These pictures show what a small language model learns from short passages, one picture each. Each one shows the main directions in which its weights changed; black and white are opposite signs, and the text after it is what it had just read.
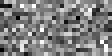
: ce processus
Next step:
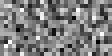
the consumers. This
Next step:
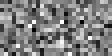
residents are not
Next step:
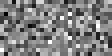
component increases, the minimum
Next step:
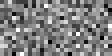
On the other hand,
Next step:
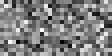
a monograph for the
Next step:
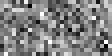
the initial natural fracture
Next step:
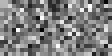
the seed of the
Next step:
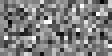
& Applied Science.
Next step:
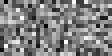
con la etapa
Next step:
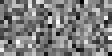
Dispõe a
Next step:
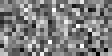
que carece del
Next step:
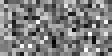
training data, the second
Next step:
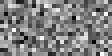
It suggests guidelines
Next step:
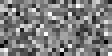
\brace \cos
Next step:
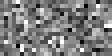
well known that differential rotation
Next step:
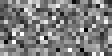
from the values of the
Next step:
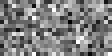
is fine, you
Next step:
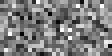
The red dots represent
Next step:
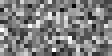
physiological and
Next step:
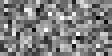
time. Conclusions.
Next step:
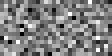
components are identically
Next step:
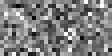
that is related in the
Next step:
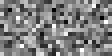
sphere. Using the
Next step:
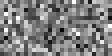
appearance of the
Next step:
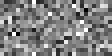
Commonly used loss
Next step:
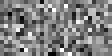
three isolators that were
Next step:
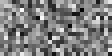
the average and lower performance
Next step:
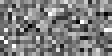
variables affect user competency
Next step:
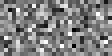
fishing industry often
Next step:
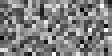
teachers in the education of
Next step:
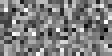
mm punch.
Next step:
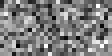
stabilized current allowing
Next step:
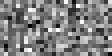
estimation will be presented and
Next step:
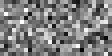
wrong to say
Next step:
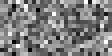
Explanation of existing
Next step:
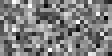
PSM-based mechanism
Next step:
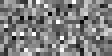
The quality of the samples
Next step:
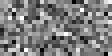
these trajectories can be
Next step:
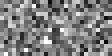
olan veya
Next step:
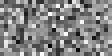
For categorical
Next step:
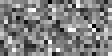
will vary as the vacuum
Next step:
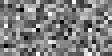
coupling framework. In
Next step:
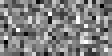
The nearest known
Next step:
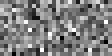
have a relatively high
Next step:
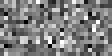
1) The access to
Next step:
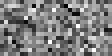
was conducted on the impact
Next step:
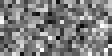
and mannitol
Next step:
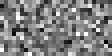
C. Greenwood
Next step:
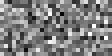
to the data and data
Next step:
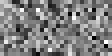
the UK;
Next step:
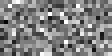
Rubin and
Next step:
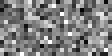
of real and reactive
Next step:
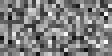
molecular dynamics simulations of
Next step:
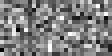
at some depth called
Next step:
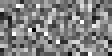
dengan baik.
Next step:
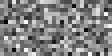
‘a business strategy used
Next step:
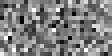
existing collinearity between
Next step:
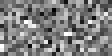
development stage was positively
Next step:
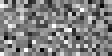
a REVISTA
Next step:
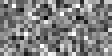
in transferring
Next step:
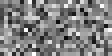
analysis of the relationship between
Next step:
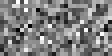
los usuarios
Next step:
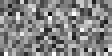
Manaus. Five
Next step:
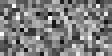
Danil S.
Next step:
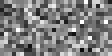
of the project, an
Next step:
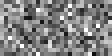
point, which is the
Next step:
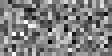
code is able to
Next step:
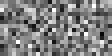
important limitation was the
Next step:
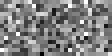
tabiat bilan
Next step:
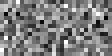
fim, cada
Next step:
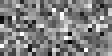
debater heeft
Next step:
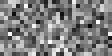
dificultades en
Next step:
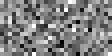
enhanced flux longward of
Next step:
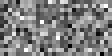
e, assim,
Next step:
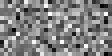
Univerza v
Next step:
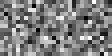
mechanisms] The number of
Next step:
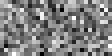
the appearance of a
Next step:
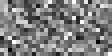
with and follows few factors
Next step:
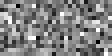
qilishda ma'lum
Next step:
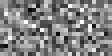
is used for sharing the
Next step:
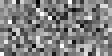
otherwise arbitrary, and
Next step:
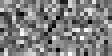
pedagógicas e as
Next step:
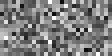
nie było
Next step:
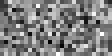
with only mechanical,
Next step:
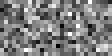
of various ground structures are
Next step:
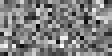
statistical, since only some
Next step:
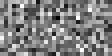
secondaries of the
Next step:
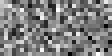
the form of a
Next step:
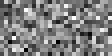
state of plant health.
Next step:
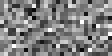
is evident from
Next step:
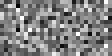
código son
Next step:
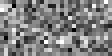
on centre of mass
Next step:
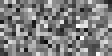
manfaatlar uchun
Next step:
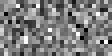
want to reflect on
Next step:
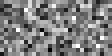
of the groups.
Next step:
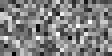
tahap persiapan
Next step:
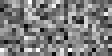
of attributes and general
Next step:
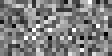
at six weeks
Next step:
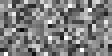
proposed for line-level
